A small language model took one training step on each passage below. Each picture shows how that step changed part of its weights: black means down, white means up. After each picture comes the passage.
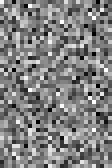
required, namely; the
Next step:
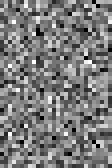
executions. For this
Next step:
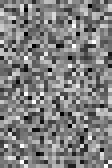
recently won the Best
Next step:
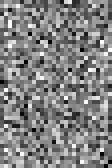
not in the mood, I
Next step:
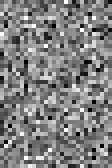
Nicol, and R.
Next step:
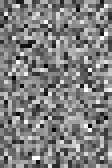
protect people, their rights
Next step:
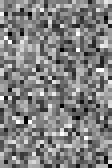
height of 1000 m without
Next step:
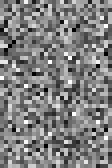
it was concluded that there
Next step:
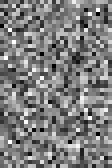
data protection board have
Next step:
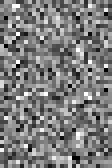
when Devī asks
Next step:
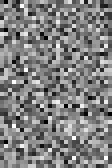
In general, educators working
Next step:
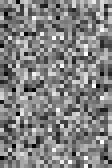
parameters. Figure 57.
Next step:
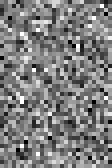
of Paddy and
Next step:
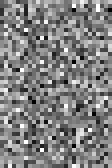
that if there exist m, n
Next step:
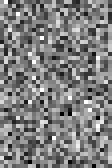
contained hundreds
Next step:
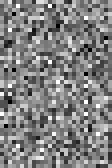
do you do « better
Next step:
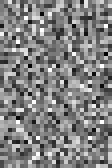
exposure and excessive
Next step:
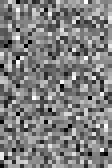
problem by capturing both
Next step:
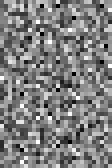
and curve B, that of
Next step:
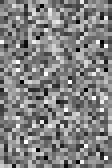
with CAD, a new
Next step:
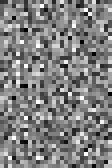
follow her passion for
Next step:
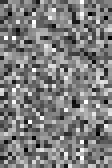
of ownership.
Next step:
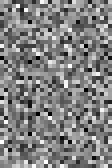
have become of great
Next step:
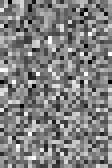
clinical anemia and
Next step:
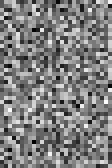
results in a reduction in
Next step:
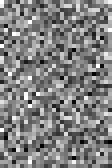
was injected into the
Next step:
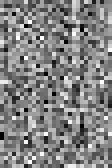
33 years, a large
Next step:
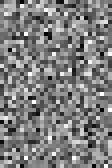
the peaks attributable
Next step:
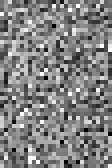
1. However, the basic
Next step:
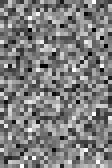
the opportunity to
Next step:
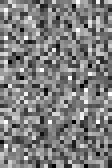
active maps even for
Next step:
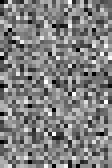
? Once a year
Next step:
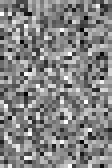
switching medial
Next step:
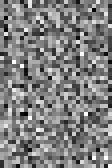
discussion. There is a need
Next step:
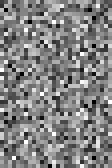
Four Domains of the
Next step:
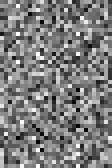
do not exist [23]. In
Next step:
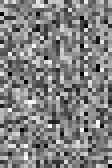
scientific factor is
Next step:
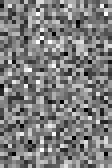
and prompt the operator to
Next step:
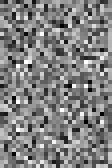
→ additional
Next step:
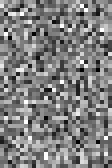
extraction Genetic material
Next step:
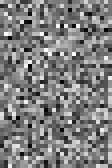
(in alkaline
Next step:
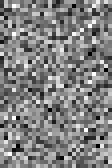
in Pakistan is
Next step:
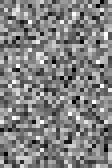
a realistic and feasible
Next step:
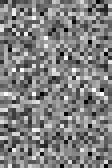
present population norms,
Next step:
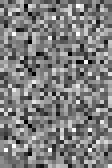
formation in clinic studies
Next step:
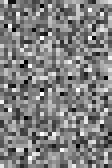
represented in the text,
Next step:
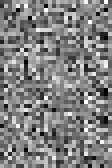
Polak, Z.
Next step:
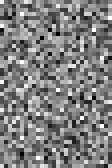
the "The Myth of
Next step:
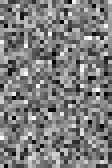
were verified for the second time
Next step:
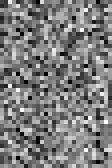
student information literacy.
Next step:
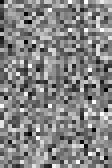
B, Richter S,
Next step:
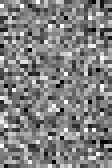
E, Aliya
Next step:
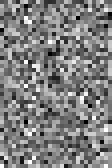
for optimizing the design of
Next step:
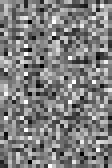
Wed Saeed,
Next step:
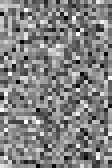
not yet compatible
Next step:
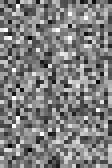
structures. Instead
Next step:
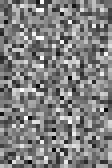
projects developed to combat
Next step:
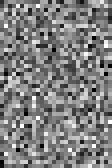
of sexual health, including
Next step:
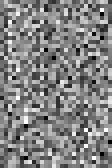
communicate with the teachers
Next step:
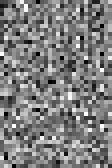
for a wind driven
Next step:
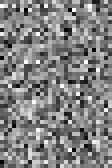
scaling factor, which
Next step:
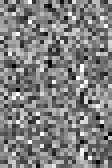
has changed the way individuals
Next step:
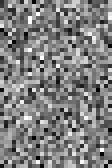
reach the confidential
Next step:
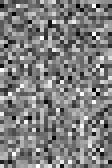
to rapidly process large
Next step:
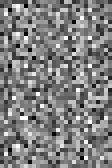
faculty through training.
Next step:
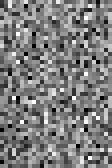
contend that agency costs
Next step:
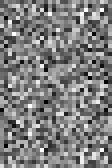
in the comparison two
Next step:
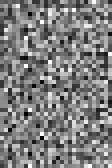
among employees. The study
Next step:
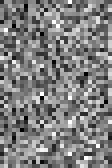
in situ and recorded
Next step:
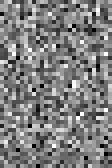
graphics are compressed
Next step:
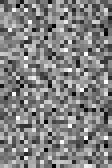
certain benefits of
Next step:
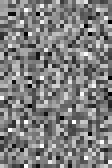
advances to total asset;
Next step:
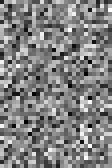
of tubular bones
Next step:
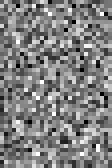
with demographic and regional
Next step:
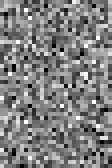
yet been added to the
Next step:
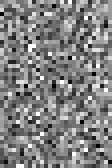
is no way the goal and
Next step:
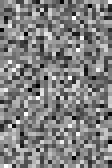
by a master out of
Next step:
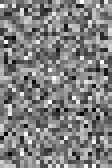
on pouring the reaction
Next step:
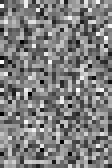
control group quasi experimental
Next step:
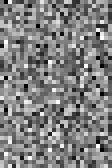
text employ fictive
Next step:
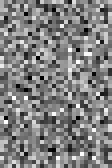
solar collectors can be
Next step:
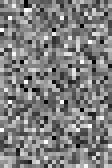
blade penetrates
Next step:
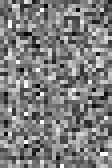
well as a discussion about how
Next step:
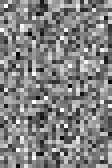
- Data Model v
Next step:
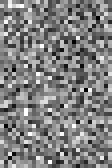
properties of which satisfy
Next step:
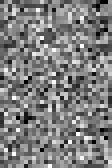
activists, organized crime
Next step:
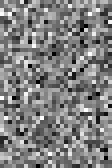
bundan $x =
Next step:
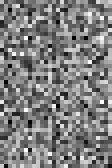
management (Raymond et
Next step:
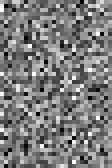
layers uterine
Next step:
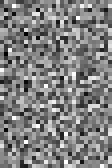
in this study, it was
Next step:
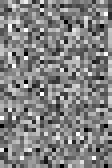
that writing is a
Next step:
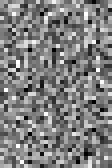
gave ZrO₂,
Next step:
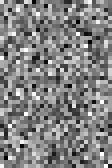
them the route they must
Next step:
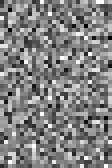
users seems to be
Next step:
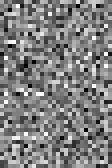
may become compromised,
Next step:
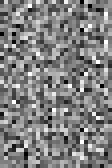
the sensory appeal of
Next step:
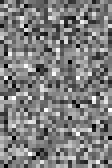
this paper, a proposed method for
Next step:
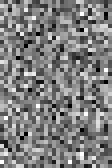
blood vessels that can
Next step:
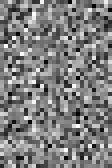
inclusion criteria of
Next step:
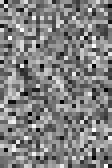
There is clearly a need
